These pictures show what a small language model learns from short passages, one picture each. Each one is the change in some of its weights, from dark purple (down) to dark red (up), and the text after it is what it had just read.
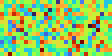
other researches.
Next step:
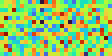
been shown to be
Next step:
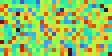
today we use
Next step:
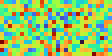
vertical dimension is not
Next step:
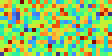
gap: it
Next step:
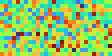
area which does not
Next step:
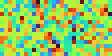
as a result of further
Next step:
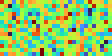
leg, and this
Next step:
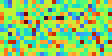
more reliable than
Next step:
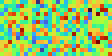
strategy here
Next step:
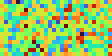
[1], but are
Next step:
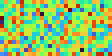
The SQL
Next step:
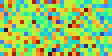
on the amplitude and
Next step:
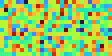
L SUV.
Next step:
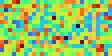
in $\idep$
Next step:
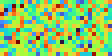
image of the
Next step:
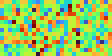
implies that
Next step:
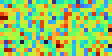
we note that
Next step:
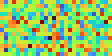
analogs and more
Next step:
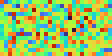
are distinctive properties
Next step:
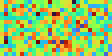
the AVE value
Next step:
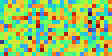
$\alpha_i =
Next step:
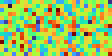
prompt steps
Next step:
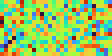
The authors proposed
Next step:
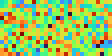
the mean relation
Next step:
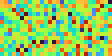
channel sections
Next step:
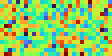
quality to define
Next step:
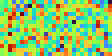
if we take the
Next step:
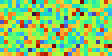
their interactions on
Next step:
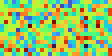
1 hour to 8
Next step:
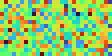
present in 69
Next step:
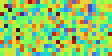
experiment starts with
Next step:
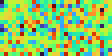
combined with the
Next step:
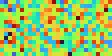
collide in
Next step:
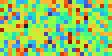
thymol and
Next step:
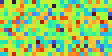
jet mass and
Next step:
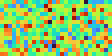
via direct calculation
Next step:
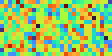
ranges and no
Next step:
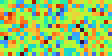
the analysis of the effect
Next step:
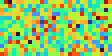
of animals and
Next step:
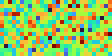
cases for validation
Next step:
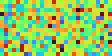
soil washing
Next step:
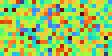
it calls for
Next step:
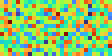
starting from the
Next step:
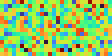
Innovation will
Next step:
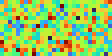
the condensate
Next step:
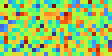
the eigen
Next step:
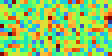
Summary The
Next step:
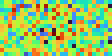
are similar to those
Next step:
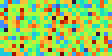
a wide distribution of
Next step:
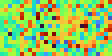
short computation.\
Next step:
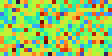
in the fit.
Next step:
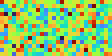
& Analysis
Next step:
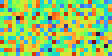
lowering the temperature
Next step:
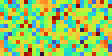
experience; 5)
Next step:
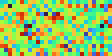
expansion is shown
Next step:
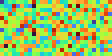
relation for the
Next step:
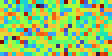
than in the presence
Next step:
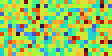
from stellar population
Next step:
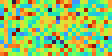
$\lceil x
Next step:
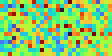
others. For
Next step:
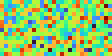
belonging to the
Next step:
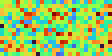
a more useful
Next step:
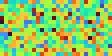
Ngo Yon
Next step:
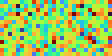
of this problem is
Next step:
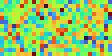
In this scenario,
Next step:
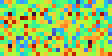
we blame or
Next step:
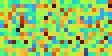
need to be at a
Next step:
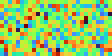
attributes a
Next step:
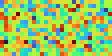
survival in
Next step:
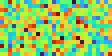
to complete an
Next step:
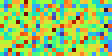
and platforms
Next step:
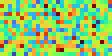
in the same way
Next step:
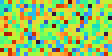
case, we used the
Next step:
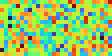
and EFAS
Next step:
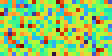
new learning environment,
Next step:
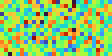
value. Any small
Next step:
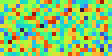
resistivity and
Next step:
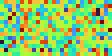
previously. We find
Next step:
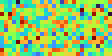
to state of the
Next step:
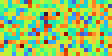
in some areas to
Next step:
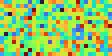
where transformative
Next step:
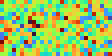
It concerns
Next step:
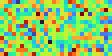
an easy and
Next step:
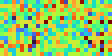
by minimizing
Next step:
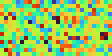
Note that the
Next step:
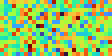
in principle
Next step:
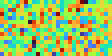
one intensity image
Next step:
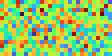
in Figure 3 the significant
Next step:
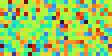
category has had
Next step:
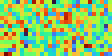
the high quality
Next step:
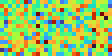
(Test F)
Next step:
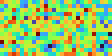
and its wider
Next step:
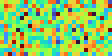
projections of
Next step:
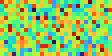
process, changes in
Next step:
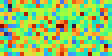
exact counting
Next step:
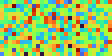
• Modular
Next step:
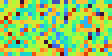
combines realistic field
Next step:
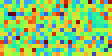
on their predictive performance
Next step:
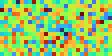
what extent are
